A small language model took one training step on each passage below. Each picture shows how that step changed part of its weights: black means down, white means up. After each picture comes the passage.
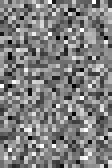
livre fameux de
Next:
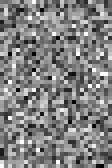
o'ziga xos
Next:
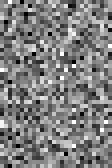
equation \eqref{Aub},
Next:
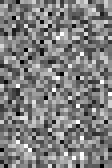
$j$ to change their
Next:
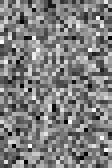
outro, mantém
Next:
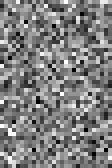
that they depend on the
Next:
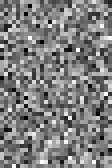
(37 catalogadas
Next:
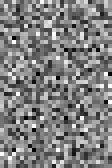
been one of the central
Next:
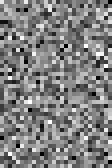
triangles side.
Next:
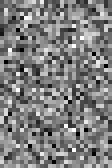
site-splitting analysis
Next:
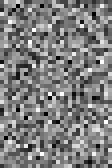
in state $s$, that is,
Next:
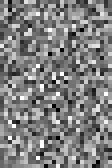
de France) y a
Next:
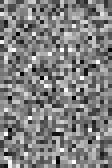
the lattice that might
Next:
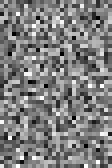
a cold electron beam
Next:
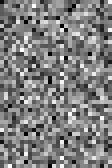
conformam e per-formam
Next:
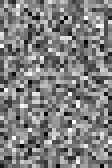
tomoshalari bilan
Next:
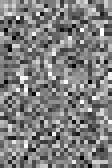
до основного
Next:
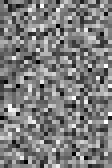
of CFL quark matter
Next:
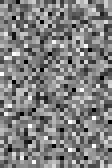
$K$ in minimum
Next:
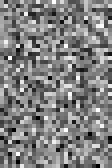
be target dependent. We
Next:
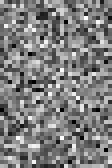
able to maintain a
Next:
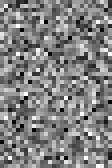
impactos da tecnologia
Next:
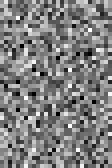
temperature change behavior
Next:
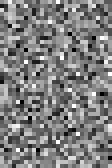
increasing rates of up to
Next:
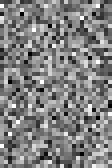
an integer so that each of the
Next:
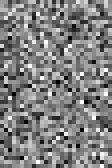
120 investigación, por ese
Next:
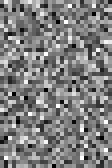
last 30 years by
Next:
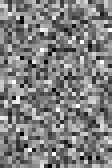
Изменение данной
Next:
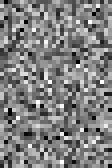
en la emulación de esta
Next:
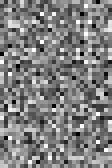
\left.{\partial S\over
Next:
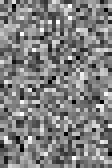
undirect AST &
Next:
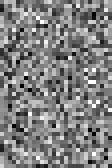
encontrar en el
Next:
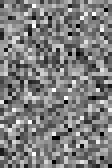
is dedicated to the class
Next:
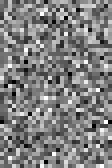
q_i$. We define the
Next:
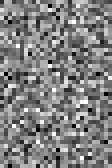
The scalar, vector and
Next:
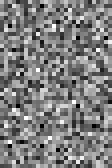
research in science,
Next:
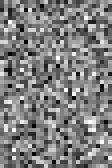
on this work can be found in
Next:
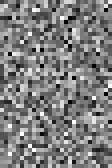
nilang may kulang
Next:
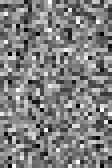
erase homogeneous
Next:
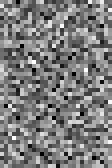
students are provided with
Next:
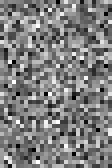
the overall state of conservation
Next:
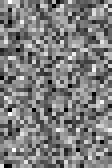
chiqarishga tez va
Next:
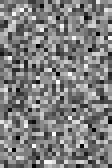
out to be the same as the one
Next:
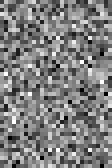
the WMAP constraints on
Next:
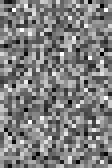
manera que sea
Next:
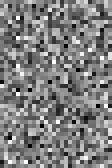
show a strong linear
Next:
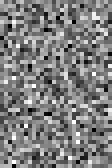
atribut produk
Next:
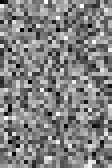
disputar políticamente su
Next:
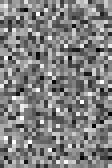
с января по
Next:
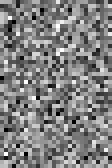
varias especies de
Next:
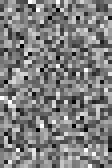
works based on the results of
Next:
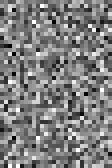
\langle \sigma \rangle
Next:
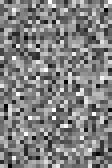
as \begin{equation}
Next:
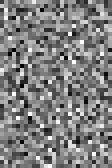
e às doenças
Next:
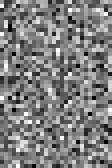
contribuirão para a
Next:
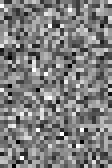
dependerá del contexto y
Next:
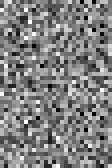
e Amostra A
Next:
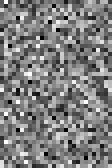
digital economy.
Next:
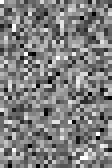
die daarna (dus
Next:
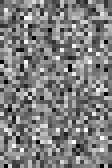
suggest removing
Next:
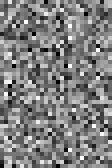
de suicidio*
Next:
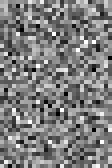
also a momentum-like
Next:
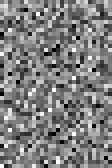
системах как
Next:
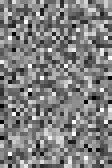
ta’siri ostida
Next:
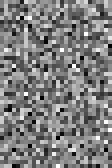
numerical differentiation.
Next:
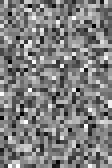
visam facilitar a
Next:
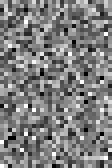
olish va ta'lim
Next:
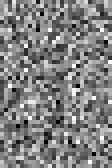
“Ya tetap,
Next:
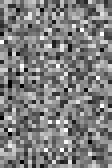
nuances importantes,
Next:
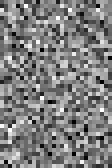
coding for the data. This
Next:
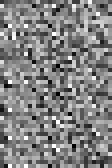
N Y Y N N N
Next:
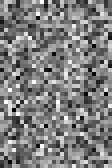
to the choice of parameters,
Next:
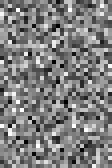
Professor of the
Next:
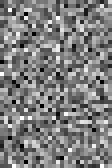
$t$ over different realizations
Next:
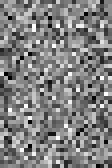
un enfoque médico
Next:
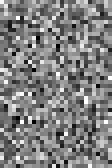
same order as the period of
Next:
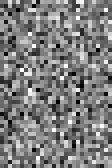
pur con alcune
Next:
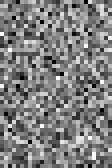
$m_i$ do not
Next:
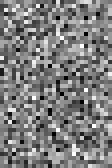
of counterflow
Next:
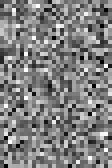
Ilmiy matnlar
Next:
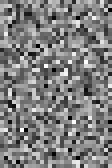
one is isotropically
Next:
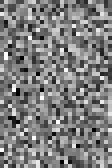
the approach proposed for
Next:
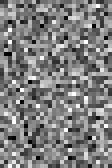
uses for obtaining bounds on
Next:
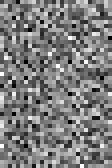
$W$ and $V$ are
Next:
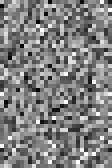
valley has a positive
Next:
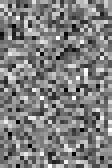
For the general case, let
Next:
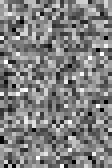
Какие же
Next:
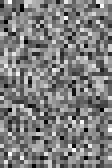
Wikidata ist
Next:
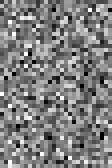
LaTeX \label
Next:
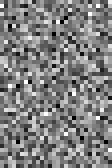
HF acid/water
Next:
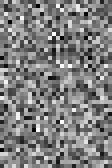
the unicyclic reaction
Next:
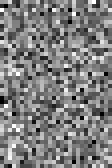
the flow and the resulting energy
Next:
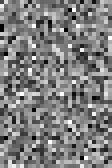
in Fig. 4(c), the
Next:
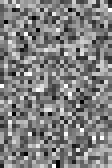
flux modelling
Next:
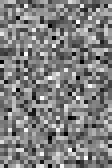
IOP Publishing,
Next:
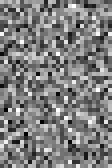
describes e.g. a
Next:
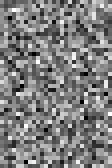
is less than 6\%.
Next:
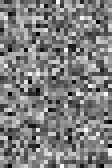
Par exemple : -
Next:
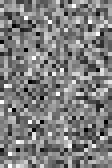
an interval $\Delta x$ the
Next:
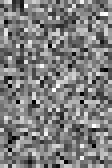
comparaciones de las partes del
